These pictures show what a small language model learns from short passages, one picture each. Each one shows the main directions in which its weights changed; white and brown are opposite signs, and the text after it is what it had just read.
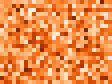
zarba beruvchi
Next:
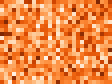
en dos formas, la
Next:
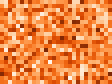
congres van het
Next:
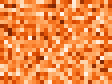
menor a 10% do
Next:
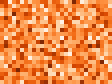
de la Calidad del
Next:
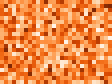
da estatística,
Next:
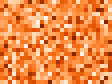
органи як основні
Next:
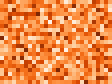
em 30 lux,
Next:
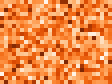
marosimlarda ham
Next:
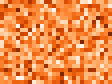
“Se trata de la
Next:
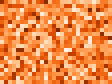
adalah 40 dan
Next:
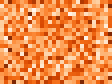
PhD., TATU
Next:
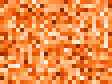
Cas spéciaux
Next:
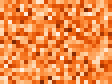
Poco se sabe
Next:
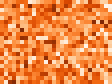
«Боз боран
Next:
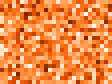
usahatani jeruk
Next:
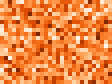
imkonini beradi.
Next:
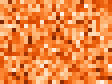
va funksional jarayon
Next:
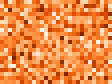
Nancy. ¹
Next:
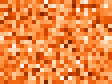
entwickeln und
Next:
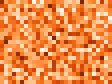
van de economie, de
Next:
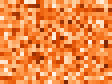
Brasil⁷ eram a
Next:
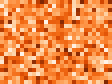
posisi bahan
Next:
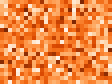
elementlarini, uning
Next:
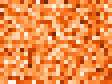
worden dan bij
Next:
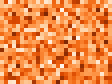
legal protection of
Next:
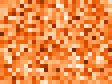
também é devidamente
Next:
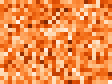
АПК України /
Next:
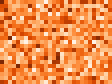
ichiga oladi, bu
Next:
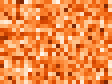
a necessidade de uma
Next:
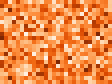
un total de 340
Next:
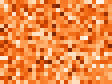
O'quv faoliyatini
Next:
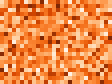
تعلیم و
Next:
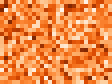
1. Ajustes de
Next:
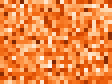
Os principais fatores
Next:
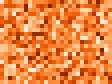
aytishim kerak
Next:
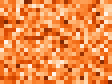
valor a los datos
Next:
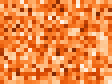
alle risorse
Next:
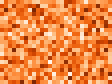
межах практики
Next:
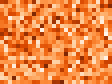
dos colonizadores em
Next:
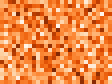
основі першого
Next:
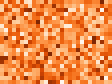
залучити від
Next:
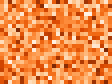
1.3 - Analisi
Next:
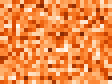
pelo cerceamento da
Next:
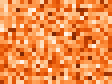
eine Hochschule
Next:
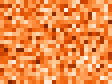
mama, especialmente
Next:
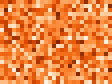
Lymer, A., &
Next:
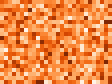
af danskerne, der
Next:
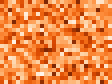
ещё недавно
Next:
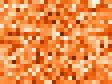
solo aborde las
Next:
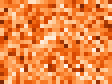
кун ботар
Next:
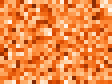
normal. Analisis
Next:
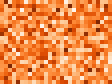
ha guidato i
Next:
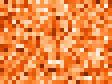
cosas e cada una
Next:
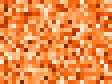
de l'éducation et
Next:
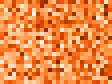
ulardan Istara,
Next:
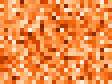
Сагайдак //
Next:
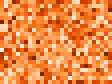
o'rganish; -
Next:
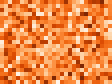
pendampingan yang
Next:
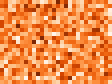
200 dan ortiq turi
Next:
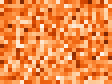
tepung yang lebih
